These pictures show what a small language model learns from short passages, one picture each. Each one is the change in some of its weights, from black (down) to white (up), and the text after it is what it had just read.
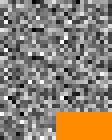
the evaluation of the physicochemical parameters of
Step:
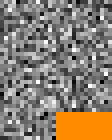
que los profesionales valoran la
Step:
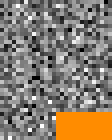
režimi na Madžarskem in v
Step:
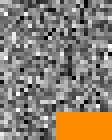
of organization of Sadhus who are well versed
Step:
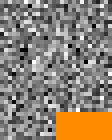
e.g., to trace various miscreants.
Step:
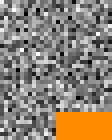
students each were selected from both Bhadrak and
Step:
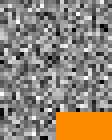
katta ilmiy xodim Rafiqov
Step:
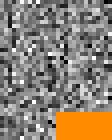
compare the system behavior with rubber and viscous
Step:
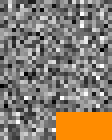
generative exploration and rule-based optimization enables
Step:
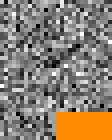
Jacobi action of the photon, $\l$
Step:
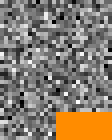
for $\phi$ numerically, and from
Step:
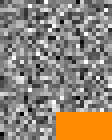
a strain energy barrier governing the onset of
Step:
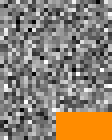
HB could be found. Interestingly,
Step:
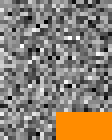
French models reveals differences in regulatory
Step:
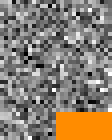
wide range of previously registered cases. The model is
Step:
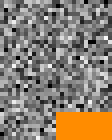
fitting the density data of aqueous HA
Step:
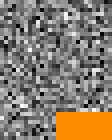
baja disponibilidad de agua en la
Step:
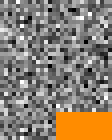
is massless and interpolates between two
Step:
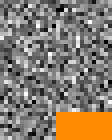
did not find sTREM2 release in response
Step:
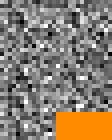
nic nie jest do niczego
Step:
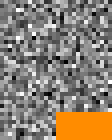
This formula is in general agreement with that previously worked out
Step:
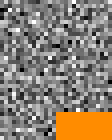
be misleading and hard to interpret (for
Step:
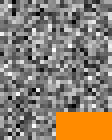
які виявили, що в дітей,
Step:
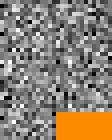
зависимость от внешней
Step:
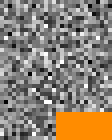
Telkom University, Indonesia
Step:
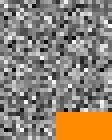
Ejecutivo de la Internacional Comunista
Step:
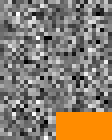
чиқиш учун безориликни
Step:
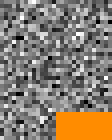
as shown in figure 2, which may have more
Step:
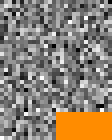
digital religious influence: Perspectives from
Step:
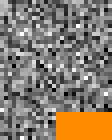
constraint, and as we will see these are particularly natural for
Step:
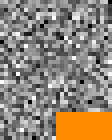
different from the pre-change histograms. Figure
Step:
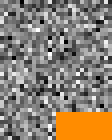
a la falta de recursos. En el caso
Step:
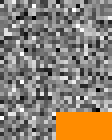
institusi terutama perguruan
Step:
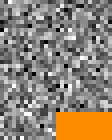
Covid 19 memiliki pengaruh
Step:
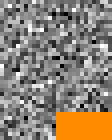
In particular it is well known that universal conductance fluctuations
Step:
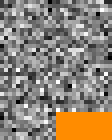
bo'lish har qaysi vaqtdagiga
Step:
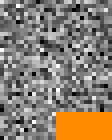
power of shareholders. It highlights the
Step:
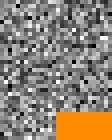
were not approaching the installation from the angle of
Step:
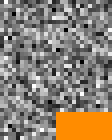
patronized by the rulers. In particular,
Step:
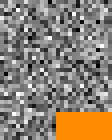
: the differentiation between the two segment is
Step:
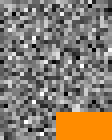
and the pharmaceutical analysis was carried out at
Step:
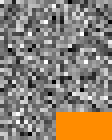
case of $f(R)=R$. We found,
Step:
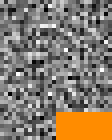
medio de la “Encuesta de
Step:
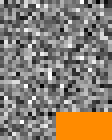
K. Mahlow, H.-E.
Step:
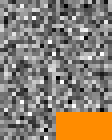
temperature near the optical trap for each laser power.
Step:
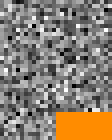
several groups of atoms and molecules including H₂ and
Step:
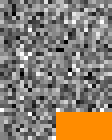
Such models can be applied for downstream tasks like
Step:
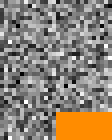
olingan. Qolaversa biz
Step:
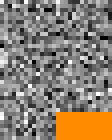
lower THD of the simulation result is about
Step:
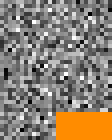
distintas (WILSON, 1999).
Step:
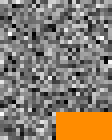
will very likely be applied for high-contrast imaging with
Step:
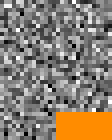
The wireless connection of the smartphones
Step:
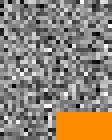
a measurement in this way. Therefore in a realistic experimental
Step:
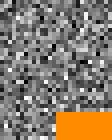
Brasil. Isso indica a viabilidade de
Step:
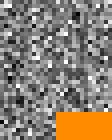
Environmental sustainability deals with the environmental issues, such
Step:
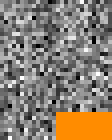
Dovud va Imom at-Termiziy
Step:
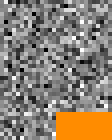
possible statistic for the corresponding Monte-Carlo
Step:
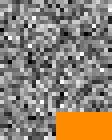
any intensity in the error box for this SGR
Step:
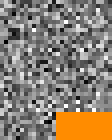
virtualized environment. This provides best prediction accuracy for the
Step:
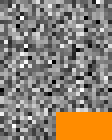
by \mbox{\boldmath $x$}. Then
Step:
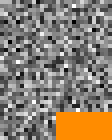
of meaning of a phenomenon and the analysis consists of five
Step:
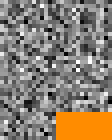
including areas near Maheshmati and along the
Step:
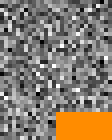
impact of the intestinal microbiome in health and
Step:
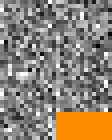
of Eq.~(\ref{eq2}), leads to
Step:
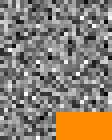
: Axée sur la flexibilité interne et
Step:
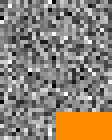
Wahren““. *Einfach
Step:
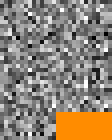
Deliverable D7.1 –
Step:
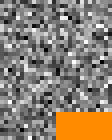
been in the outer regions of a disk. The
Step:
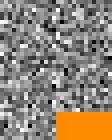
= \beta v_{\mathrm{ph},0}$, leading
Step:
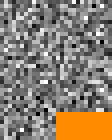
prediction in terms of the correlation coefficient. To this end,
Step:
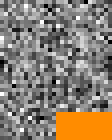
or client-side), using Asynchronous
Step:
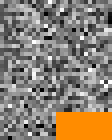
вредными и (или)
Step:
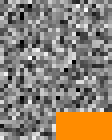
turkumiga mansub 26 ming turi
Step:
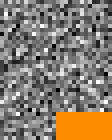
and 72.57°. The XRD pattern
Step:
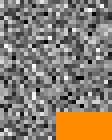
детском и подростковом
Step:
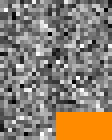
kode-kode yang berlaku di
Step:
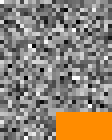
guruhga ajratish mumkin. Mehnat
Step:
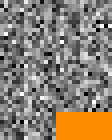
IL: Human Kinetics. 11.
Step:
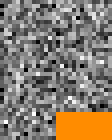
teknis maupun semantik.
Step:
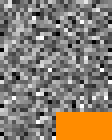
ўрмонларнинг ҳолатини
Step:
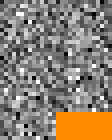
экинларини парвариш қилиш
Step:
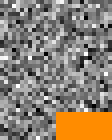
Department of Psychiatry Faculty of
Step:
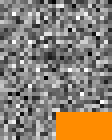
fine-grained control over core speech attributes
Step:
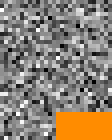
6MWT *** = p-value
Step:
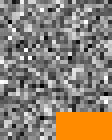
laboratories without a bacteriology
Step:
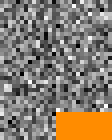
therapy 1. Best window of opportunity for low
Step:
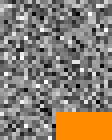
expressed by a train of single spikes with
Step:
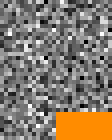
En este sentido, la resistencia al
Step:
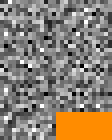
испытания мобильных
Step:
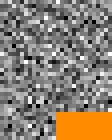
to a higher outflow frequency (and lower
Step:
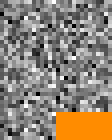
Aristotel (er.avv.
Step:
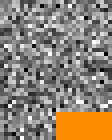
\mathbf{g}^-\right\rangle$. The objective
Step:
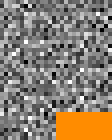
A SUITABLE CASE FOR
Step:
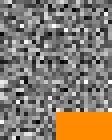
to point out that this method of determining the
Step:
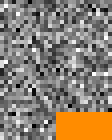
doktori (PhD) Tabayev Azamat
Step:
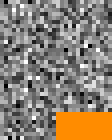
deployment, simulation, or debugging,
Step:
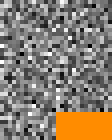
methodology found that courses focused on cultural
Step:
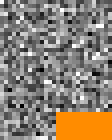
shown in Fig.2.3.3c which leads
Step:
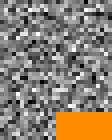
доцент, Ташкентский
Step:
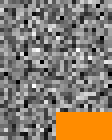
electrical devices and equipment from being damaged
